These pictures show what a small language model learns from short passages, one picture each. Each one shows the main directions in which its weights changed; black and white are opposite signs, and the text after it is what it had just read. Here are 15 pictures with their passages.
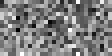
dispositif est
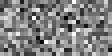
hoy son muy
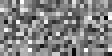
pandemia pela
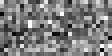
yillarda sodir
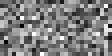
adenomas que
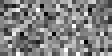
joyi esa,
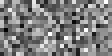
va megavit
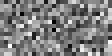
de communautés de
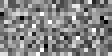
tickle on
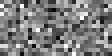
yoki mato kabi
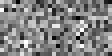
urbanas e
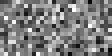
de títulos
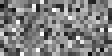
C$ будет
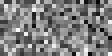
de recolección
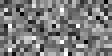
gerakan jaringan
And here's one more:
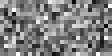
life experiences
